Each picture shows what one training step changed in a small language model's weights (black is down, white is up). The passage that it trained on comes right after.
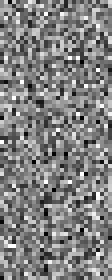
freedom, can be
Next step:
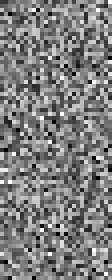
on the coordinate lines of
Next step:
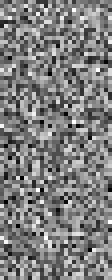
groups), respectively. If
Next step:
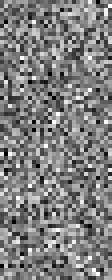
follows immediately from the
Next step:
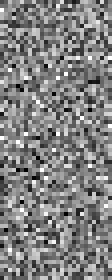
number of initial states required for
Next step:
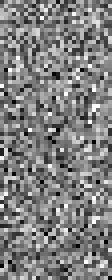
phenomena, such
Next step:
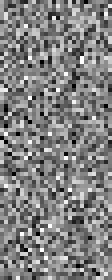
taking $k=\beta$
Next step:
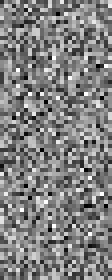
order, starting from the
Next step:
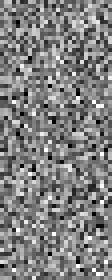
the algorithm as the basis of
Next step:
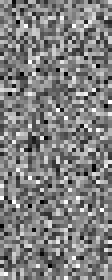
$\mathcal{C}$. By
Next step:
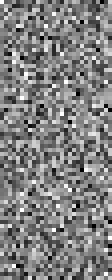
preparing ions in
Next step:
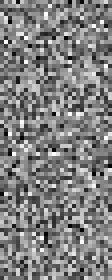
we can handle each of
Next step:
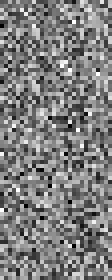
and then fitting the result
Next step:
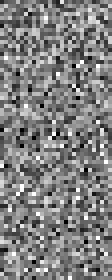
two-dimensional flows,
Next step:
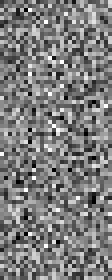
or not as well as determine
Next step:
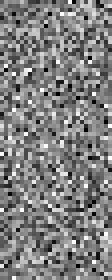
holds to a good approximation
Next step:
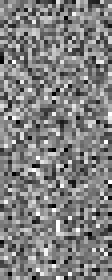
discretization error is equal
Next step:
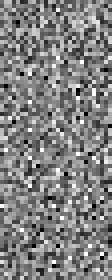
the polynomial algorithm for latter
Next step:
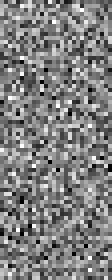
0 | Single
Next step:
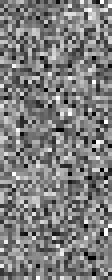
is a torus knot
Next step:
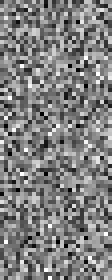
period $P$ and its
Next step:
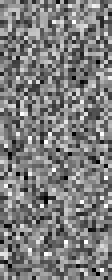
All the second fundamental
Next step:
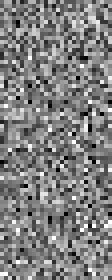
the four momenta
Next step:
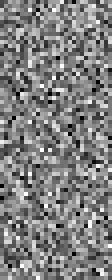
dealt with in a
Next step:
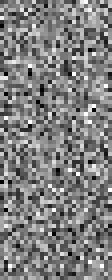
and argue that the image
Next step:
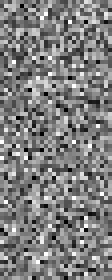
completely monotonic).
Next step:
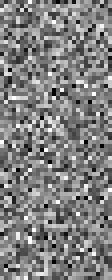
c]. \] This function
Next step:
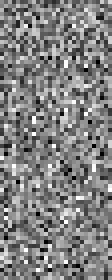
$2$ degenerate
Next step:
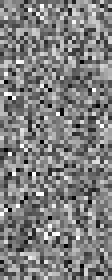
safe distances.
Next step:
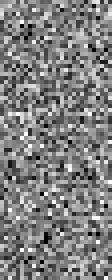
components. Its colour
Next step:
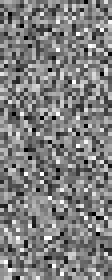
given by the polariton
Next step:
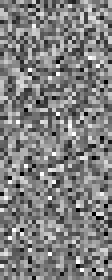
of the experimentally observed
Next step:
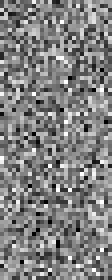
that any topos with a
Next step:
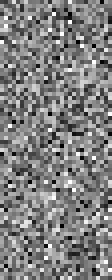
have the following short exact sequence
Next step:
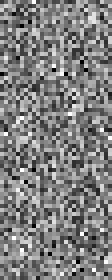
as the statistics in the
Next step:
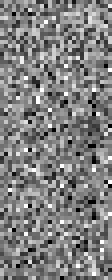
being necessarily equal to
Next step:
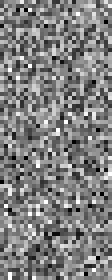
important role. As there is
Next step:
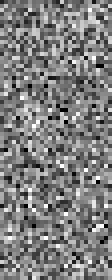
two blind tests
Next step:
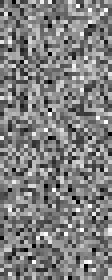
know that these perturbations are
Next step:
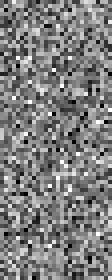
exist separating elements different from
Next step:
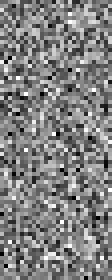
let $Y$ be a
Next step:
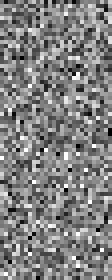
atlas $\cA$
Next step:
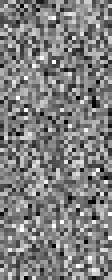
case it is possible to
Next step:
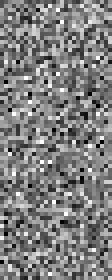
group labelling an edge
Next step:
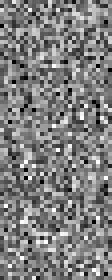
questions or perform specific
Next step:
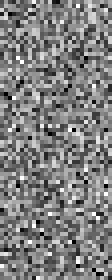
that in the typical case
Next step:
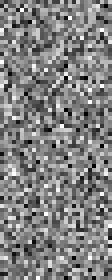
mA ($\blacksquare
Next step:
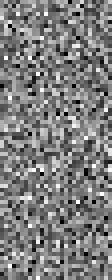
SB RAS,
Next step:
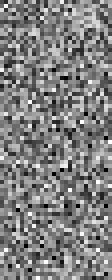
refinement steps,
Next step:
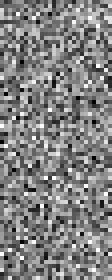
spaces of {\em binary
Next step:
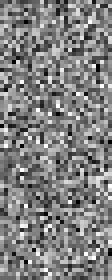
V$, that is,
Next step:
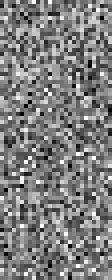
which of those results can or
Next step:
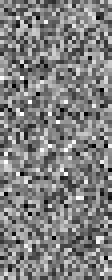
$f: {\mathbf
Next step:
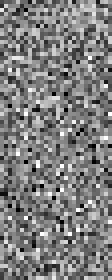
necessary stability conditions were obtained for
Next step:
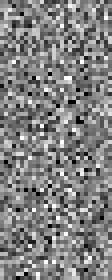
\begin{cases} 0
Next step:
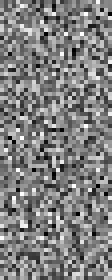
coproducts of
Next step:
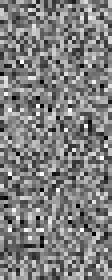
of the type-II
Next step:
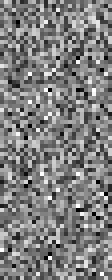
the finite number of points:
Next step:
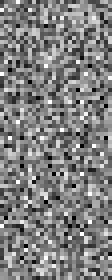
self-response functions to
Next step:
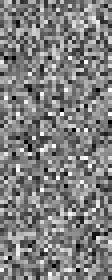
the test correctly one
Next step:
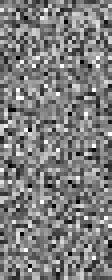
local system $\LL$ on
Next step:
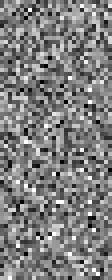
characterized by deformation
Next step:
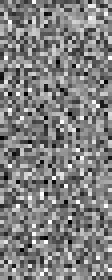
by using auto- and
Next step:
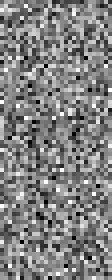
account the heat flux due
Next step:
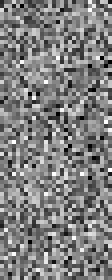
question here is how is the
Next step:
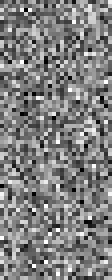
or 2 and the AR
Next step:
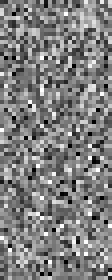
market at a later
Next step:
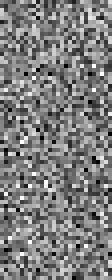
of $F$ are in
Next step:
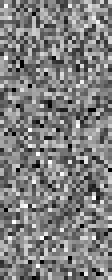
a constant path mapping into
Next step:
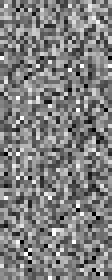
a fit to the form
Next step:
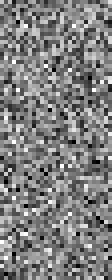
$\psi$ be a
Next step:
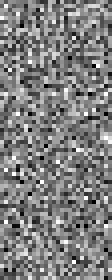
Nuclear Physics,
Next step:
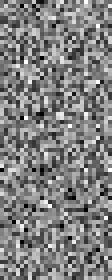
case, we use the
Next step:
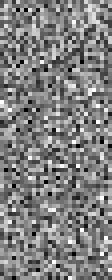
an electron beam at
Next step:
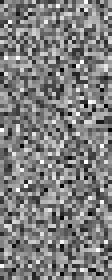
defined the parameter-space
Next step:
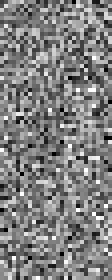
relation becomes in the case of
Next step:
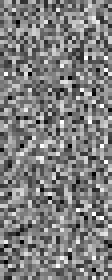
the condition of closedness of
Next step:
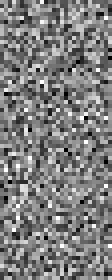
{\bf Theorem~B.}
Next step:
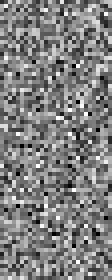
high-energy asymptotics of
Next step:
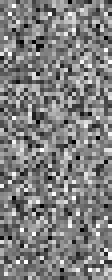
supremum on each
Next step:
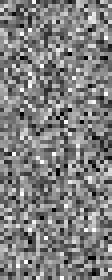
assertion is obvious
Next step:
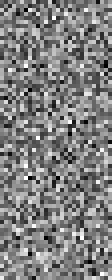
not show strong, narrow
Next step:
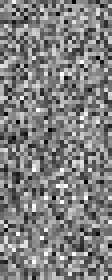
equations arising in mean field
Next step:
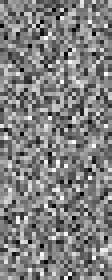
\mbox{ is convex and
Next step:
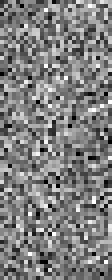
however, seem significantly more
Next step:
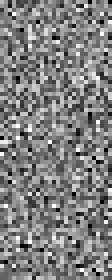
the SM value of the
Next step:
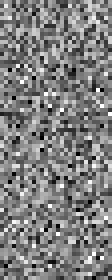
a strictly convex set
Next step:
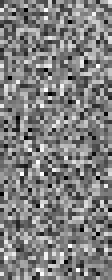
dimensionless parameters characterizing the
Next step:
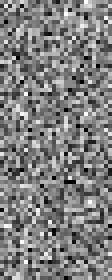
also enables the analysis
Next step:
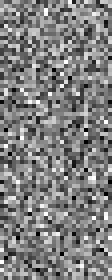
inequalities relating
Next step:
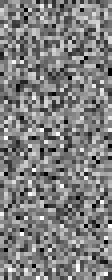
quadratic forms in
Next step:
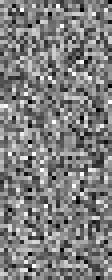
}\href {\doibase
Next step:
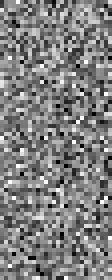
constant positive bisectional
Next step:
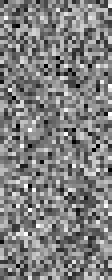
linear span has dimension
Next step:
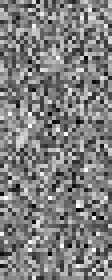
of the domains. For
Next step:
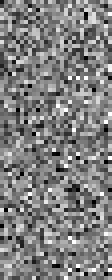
to larger system sizes or
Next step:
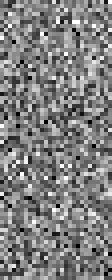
blue shaded area
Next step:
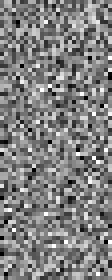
the trivial $\ell^1
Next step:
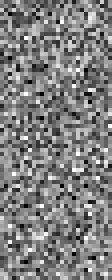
for every $v\leq
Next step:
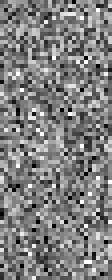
takes into account, in
